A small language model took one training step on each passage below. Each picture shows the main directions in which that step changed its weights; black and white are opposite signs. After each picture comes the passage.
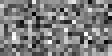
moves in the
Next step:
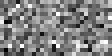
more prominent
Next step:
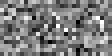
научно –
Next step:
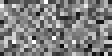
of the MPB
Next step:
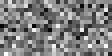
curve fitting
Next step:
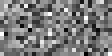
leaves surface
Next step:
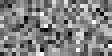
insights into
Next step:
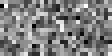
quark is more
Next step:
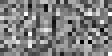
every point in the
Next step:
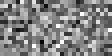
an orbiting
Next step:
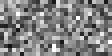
inversion des
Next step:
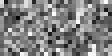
horizon is
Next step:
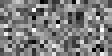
\qquad {\rm
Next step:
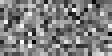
$s$ in
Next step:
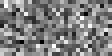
have received
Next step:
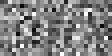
a condition for a
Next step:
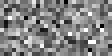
that similar results should
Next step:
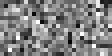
plotted for
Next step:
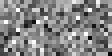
we assume that the
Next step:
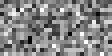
procedure to obtain
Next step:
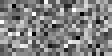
and new methods
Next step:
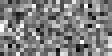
$v$ of
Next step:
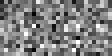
may provide
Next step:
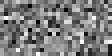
as shown in the
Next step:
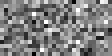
y producción de
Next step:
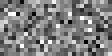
= Q, \quad
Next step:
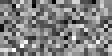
and {Lim},
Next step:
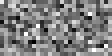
each other: This
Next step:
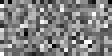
gas close
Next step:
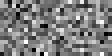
the constant $\beta$
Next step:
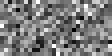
and LDA
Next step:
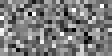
\dnu. We
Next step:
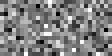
а это
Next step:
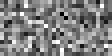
chargeurs ?
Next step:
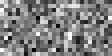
demonstrate the
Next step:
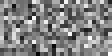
in the obvious
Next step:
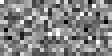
we are led to
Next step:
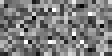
for a positively
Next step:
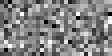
more intuitive
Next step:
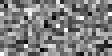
Journal of
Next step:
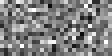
more general. For
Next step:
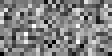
parque em uma
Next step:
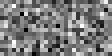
fields can also
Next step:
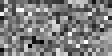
los objetivos
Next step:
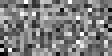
the production rate of
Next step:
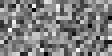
lists four
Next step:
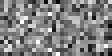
la capa
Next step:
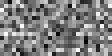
avente una
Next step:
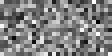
of $S(
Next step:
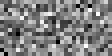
highly possible in
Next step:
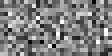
learning object
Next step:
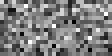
do sujeito
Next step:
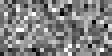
with the precession
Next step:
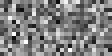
de una familia
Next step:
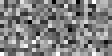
on timing of
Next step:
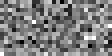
of \( \sigma
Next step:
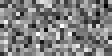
suggesting a
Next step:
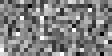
the coefficients
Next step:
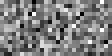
later correspond to
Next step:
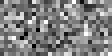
is the increased
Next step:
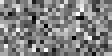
we denote by
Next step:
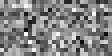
symmetry can be
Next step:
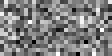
In particular, if the
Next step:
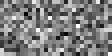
- here the
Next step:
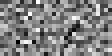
and $$\aligned
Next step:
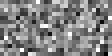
recordings are
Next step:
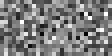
$H$ are some
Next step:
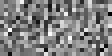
group 333. This
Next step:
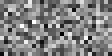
which measures the
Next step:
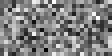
\phi \mid
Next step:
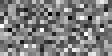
et al. A
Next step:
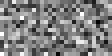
the geometry of
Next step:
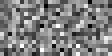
mass scale of
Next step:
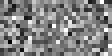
really theorems
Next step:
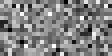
FEAR OF
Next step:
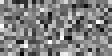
president of
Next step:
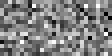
result follows from the
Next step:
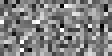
noch andere
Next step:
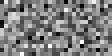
TFT and
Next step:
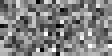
regarding that
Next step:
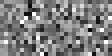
simulation fully
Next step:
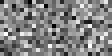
This is seen by
